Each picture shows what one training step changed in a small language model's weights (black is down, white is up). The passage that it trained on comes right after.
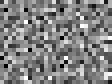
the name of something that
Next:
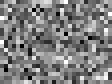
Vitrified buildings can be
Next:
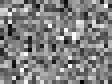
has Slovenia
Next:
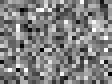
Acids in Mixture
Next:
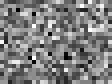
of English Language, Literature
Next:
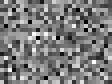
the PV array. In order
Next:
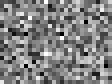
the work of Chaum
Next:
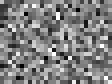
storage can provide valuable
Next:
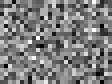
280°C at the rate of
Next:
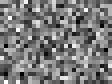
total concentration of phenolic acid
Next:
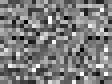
and other livestock
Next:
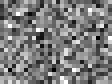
recognition system uses acoustic features to
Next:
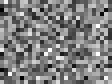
relationship for societal benefits. In
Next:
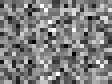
A broader user and engineer
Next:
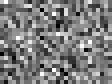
for providing access to the data, and
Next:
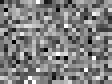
detritivores. *P.
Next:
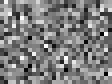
similar to the findings of Shedole
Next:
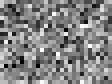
have been thermally renovated,
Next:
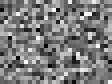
means of a sensitivity analysis.
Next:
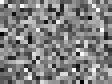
H. Cummings,
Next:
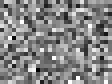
Abstract The article presents the
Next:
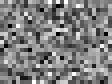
G_T are transmitter
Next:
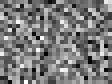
available and used for this work was mainly
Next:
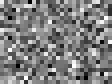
light of previous literature. Result and
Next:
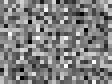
the CPU achieves the best
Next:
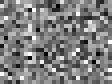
proxy for compliance and
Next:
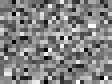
Y.Y. prepared the
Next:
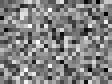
atmosphere during the World
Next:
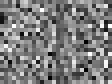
years of age, consent becomes
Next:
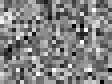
Macmillan & CO,
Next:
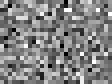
that affect income of the fish
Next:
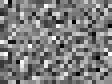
residential areas in Iran are
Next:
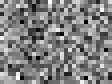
the content of CGRP,
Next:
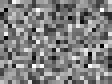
apparently healthy individuals
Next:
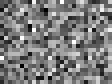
a project management framework to enhance project management
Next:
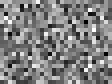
consent Informed consent was
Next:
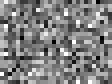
as detection and classification. Neural
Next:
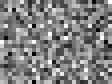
with an ellipsis to
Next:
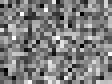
absorption of every sample.
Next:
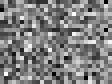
from machine to space in the
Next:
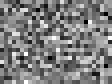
can give you an overview of the
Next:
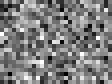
economic policy and business conditions have had a
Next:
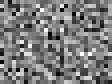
through cumulative probability density
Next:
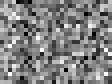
models being largely reliant on
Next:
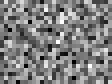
the spontaneous
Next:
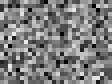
found to be the leading causes of
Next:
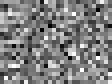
ancient glass vessel or
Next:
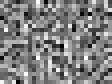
a graphic illustration of the
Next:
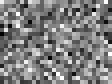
chatter to mantric
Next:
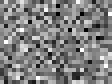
the above observations, it is
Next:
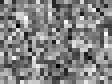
Data leading the way. Classic
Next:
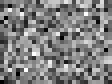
– coefficient of leakage of
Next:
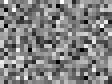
"How can the amount of
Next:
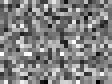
consortium members frame and
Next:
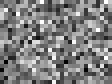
impact on its constituents. This
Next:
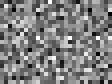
higher multiplicities than the measurement
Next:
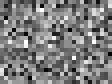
known that power series can be
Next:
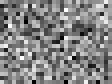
temperatures during the day or low
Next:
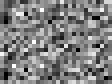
other. The changing land use patterns
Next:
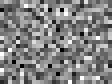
of the peaks. Another weak
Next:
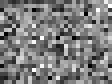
- D$. Hence, and in
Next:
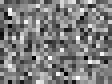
cross-border businesses and increases
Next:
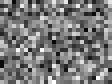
data analysis To solve the problem,
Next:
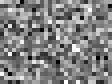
radical surgery and
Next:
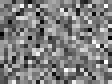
d after inoculation,
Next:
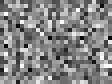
Qur'an, it is
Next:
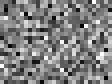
and redness accompanied
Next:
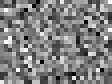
the network. Our work proposes
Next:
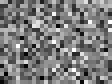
ZnO Also, metal could act
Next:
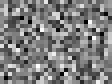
can result in significant muscle
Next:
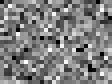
with gestational DM
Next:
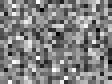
power to ordinary piece
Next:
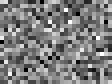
at diagnosis was 7.5 years
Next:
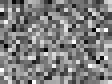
available. We performed melody
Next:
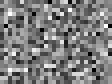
inserting a vowel after
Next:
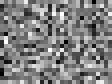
variables) First let us
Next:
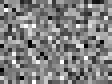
systems (for example automatic
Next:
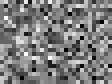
Unit, Av.
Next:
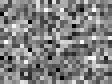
this area has reached a new
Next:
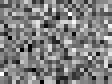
two interventions, indicating both
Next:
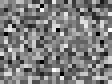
The energy optimizations are separately
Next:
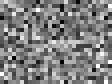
On mode - 2) Turn
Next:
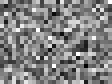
Claim now follows by induction.
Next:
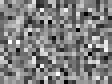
normalize passivity and reward
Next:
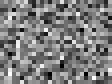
this derivatives markets. They
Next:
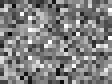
intensity of the munia bird attack
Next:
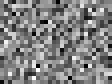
go.you in order
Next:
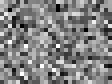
issued by regional and
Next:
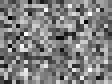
and the release of economic news.
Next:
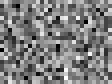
raw behavioural performance of the participants
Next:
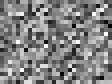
teacher educators' modeling. A
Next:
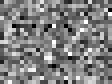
board, location, date and
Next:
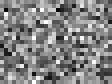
of the Plans"*. Engagement
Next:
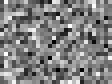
a vital area of research aiming
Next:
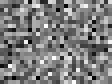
Association between awareness, attitude and
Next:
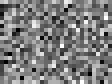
importance of temporal issues in
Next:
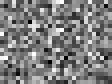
▶ Romanian
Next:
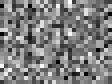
Corresponding author: Noer
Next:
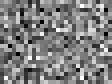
of the country's GDP and
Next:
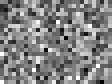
populations. These findings reinforce
